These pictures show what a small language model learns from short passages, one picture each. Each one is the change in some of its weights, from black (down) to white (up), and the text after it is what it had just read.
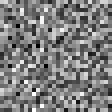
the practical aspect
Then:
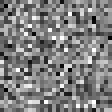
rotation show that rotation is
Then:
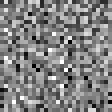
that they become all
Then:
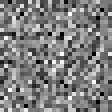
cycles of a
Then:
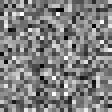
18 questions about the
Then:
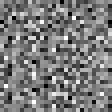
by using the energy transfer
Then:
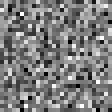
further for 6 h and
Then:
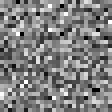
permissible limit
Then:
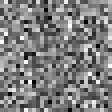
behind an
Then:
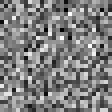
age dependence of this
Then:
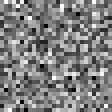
smokers are
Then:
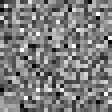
or $p <
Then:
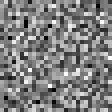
the composite
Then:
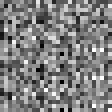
you know what the
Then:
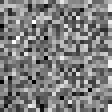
the column. The developed
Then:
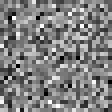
in Figure 4. Figure
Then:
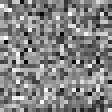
mechanisms of DM production
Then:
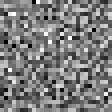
and fabricated
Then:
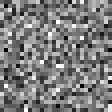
technique. The main
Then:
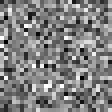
(top) and
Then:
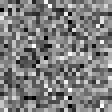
reduce the noise impact on
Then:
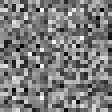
of the strength of
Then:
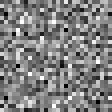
gas content of galaxies at
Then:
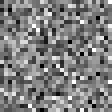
help people in productivity
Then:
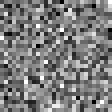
\theta \right)
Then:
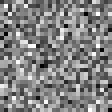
performance and suggests that
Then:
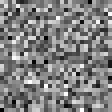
the method, as well
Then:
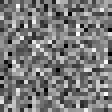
using purposive sampling
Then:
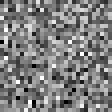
in its traditional
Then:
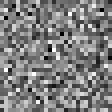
for the ULDM
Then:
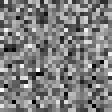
which are scanned
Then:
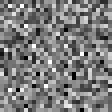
a higher rate, a
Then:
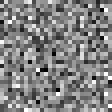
In this method section,
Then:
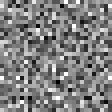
Eine Studie
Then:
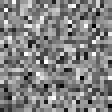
(taking the standard
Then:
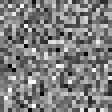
a database system due
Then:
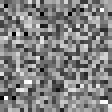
analysis of drug
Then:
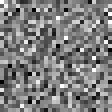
population distribution, as well
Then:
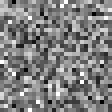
on marine
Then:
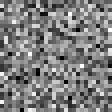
precision over the small
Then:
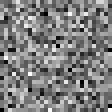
model established in this paper
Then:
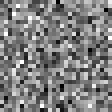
several IPT predictions
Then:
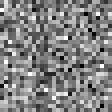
and to control their
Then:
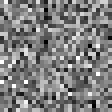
be divided into
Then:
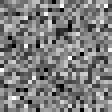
Thus; we tended
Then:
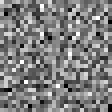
a linecut
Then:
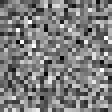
plural. As for
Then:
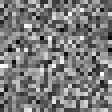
value of the first
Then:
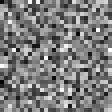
and Industrial
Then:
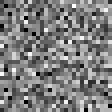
with a single variable,
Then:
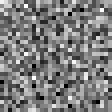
to take part in the
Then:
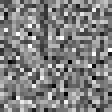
experiments were conducted for
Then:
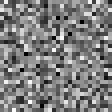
were heated together in
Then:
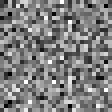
When thermal fluctuation can
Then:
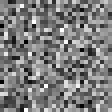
achieved in 24.
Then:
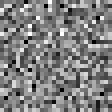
for coarse
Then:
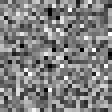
main lobe beam
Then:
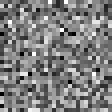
we thrive;
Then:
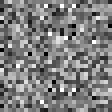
partition training data
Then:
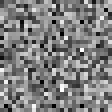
CVR This project
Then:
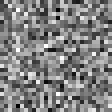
our algorithms proposed to
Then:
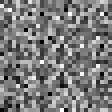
structures around each component.
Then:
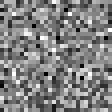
The rows from
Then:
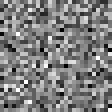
this study are available from
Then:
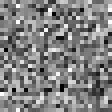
conditions of the research.
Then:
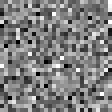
for $\delta\alpha
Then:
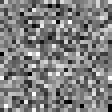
suggested by Yang
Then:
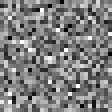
lot of suffering
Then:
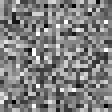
Entered by
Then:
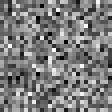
excess in the total
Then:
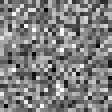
the nutrient content
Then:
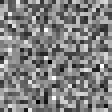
and Energy with
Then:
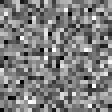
with EPC Bands
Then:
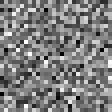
the vector meson
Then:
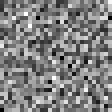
Logos used in
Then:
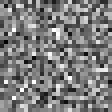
policy brief,
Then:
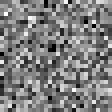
initial OLA
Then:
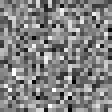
declare that they
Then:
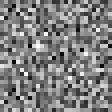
for regulation of the
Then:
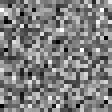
*R* factor
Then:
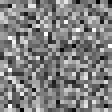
and Stringari
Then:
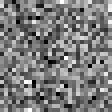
location in the body
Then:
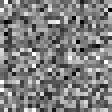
c $-orientation
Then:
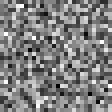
many cities in the
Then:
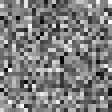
between the SW and
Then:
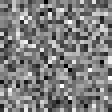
performance computer center
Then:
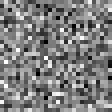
also applied to the long
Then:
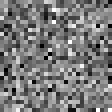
sector of the plot,
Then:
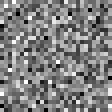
the data structure creates
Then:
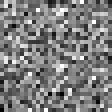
examples are given in
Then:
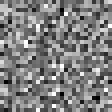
assets, security
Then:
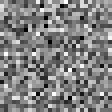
within the oil
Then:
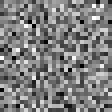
going to use to
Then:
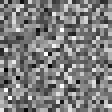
both pulse rate and
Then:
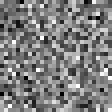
1 Mgr.
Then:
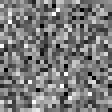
are shown in blue
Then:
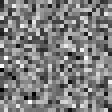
which were built on
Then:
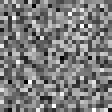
in certain cases,
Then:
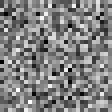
that to compute the
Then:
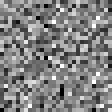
These quantities must be
